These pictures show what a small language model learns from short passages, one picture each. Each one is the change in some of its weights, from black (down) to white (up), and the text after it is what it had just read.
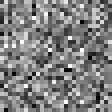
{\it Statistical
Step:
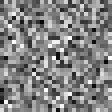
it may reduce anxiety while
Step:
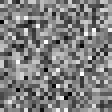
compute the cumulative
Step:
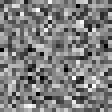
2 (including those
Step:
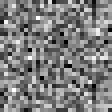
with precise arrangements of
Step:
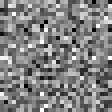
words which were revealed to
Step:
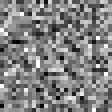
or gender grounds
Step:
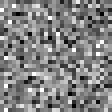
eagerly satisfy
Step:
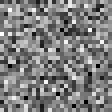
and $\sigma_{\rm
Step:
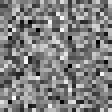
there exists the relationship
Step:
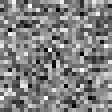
similar examples in the
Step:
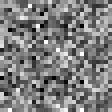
selected galaxies are shown in
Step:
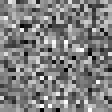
empathy and its
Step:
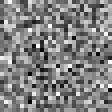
network appears to be dependent
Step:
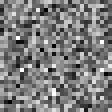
larger in size than the
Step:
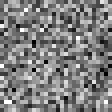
16 articles. The
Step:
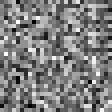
in Figure 2 for the
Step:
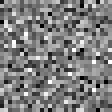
equations (11) and
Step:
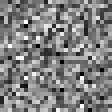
CL with the
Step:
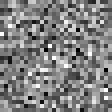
instance, writes to
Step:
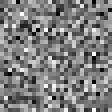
microchannel in heat transfer
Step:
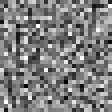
ratio of the components.
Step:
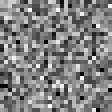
NIR spectroscopy to
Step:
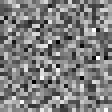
prove that the encoding
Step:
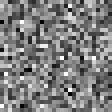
of files and lines of
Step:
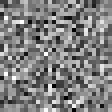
(FSM), with
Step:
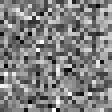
are likely to be
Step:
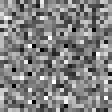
of tax payment are
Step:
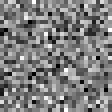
on freshly
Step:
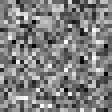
in year $y$
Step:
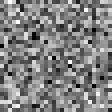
by an example and calculate
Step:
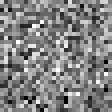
small villages and
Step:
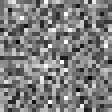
5D instanton partition
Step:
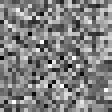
are found in low and
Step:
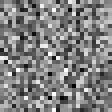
the new algorithm. In
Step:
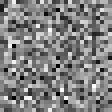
electricity and other
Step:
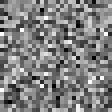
service, which will have
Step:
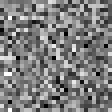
other less common lesions
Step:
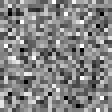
crossover between
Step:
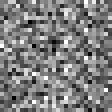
on EB in
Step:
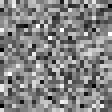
infrequent phone
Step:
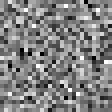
all the time, and
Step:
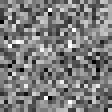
between the anchor
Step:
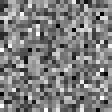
theoretical uncertainty due to the
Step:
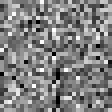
does not exhibit characteristic
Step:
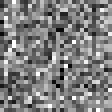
methodologies promoted to
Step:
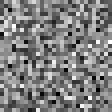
front of the square root
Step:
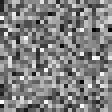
calculations. This is due
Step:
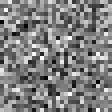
increase findability of the
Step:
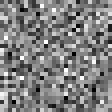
the study of the invariant
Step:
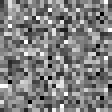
is impossible to
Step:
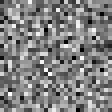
density, \bea
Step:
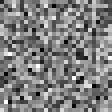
The patient (or his
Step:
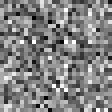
linguistic practices
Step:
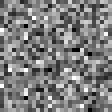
FBOTs using
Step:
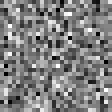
we can immediately see
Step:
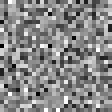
from the designations,
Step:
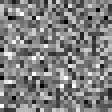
chain and are a source
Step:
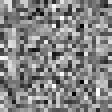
an alternative to describing polarization
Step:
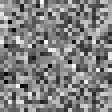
of the critical parameters are
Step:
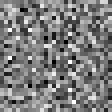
the reconstruction head and denote
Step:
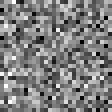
liquid through a heat
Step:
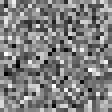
infrastructure and asset
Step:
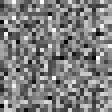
method. By solving the
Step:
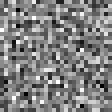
ecological practices.
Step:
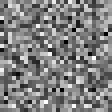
purpose, the author developed
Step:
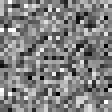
sent from the Earth when
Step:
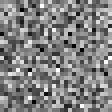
the community or rather by
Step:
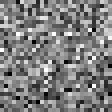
of papillary
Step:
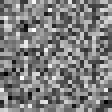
result of a logger
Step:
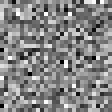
quality, such features are
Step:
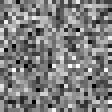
in quantum optics.
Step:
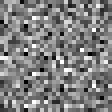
FL architecture to capture
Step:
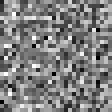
optimization one is just
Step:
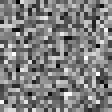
of GDP.
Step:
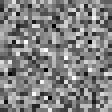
wave in an infinite
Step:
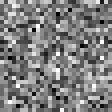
almost instantaneous – in
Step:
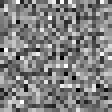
mapping data. At the
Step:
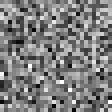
the real needs of the
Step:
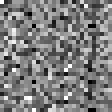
investment and coordination role**
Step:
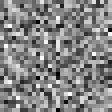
can be seen in
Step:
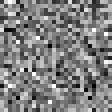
by Planck.
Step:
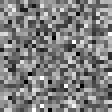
the nodes in the regression
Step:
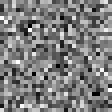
any brightness asymmetry
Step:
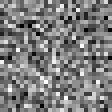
such impediment,
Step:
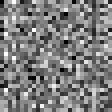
model system. Figure
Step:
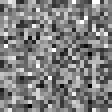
la insulina y
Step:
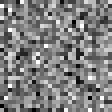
obtained, as long as
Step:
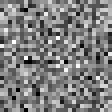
the emergent universe
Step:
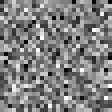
our conventions.
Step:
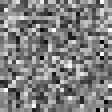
security analyst. This
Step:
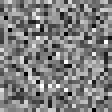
be coming from the
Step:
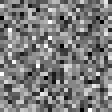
is a G_0
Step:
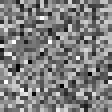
of the corresponding Einstein universe
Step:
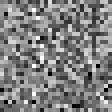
and a larger value of
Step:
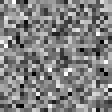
port carries two layers
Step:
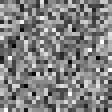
of the satellite is proportional
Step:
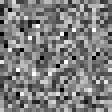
increasing cost of feed,
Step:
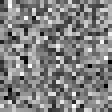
is the output of the
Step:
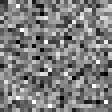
shown that employing model
